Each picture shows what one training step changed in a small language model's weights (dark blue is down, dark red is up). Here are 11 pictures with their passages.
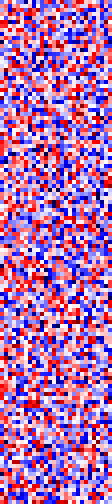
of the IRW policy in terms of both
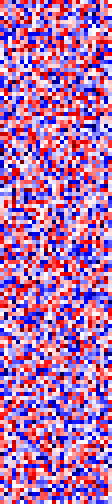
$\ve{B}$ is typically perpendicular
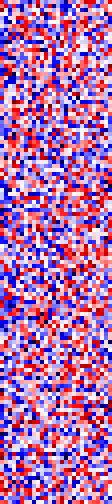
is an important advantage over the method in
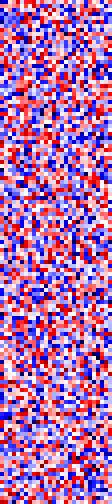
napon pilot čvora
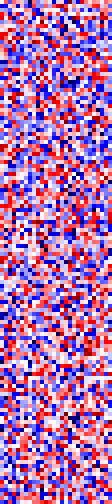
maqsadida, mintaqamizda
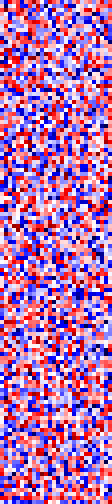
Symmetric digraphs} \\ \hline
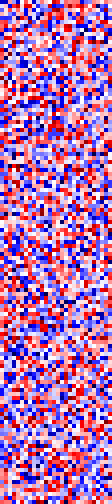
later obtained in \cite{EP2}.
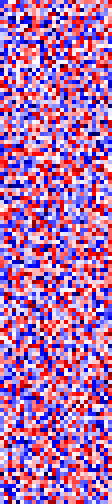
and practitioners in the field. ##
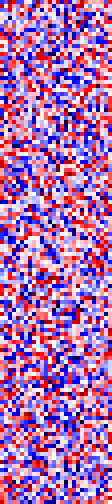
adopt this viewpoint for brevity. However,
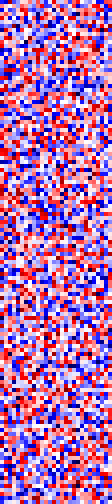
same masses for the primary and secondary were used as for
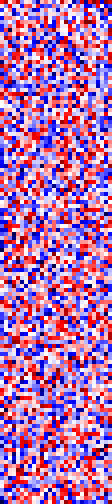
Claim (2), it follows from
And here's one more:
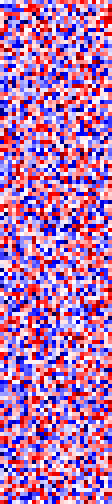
of projective functions is based on projective sets, which are
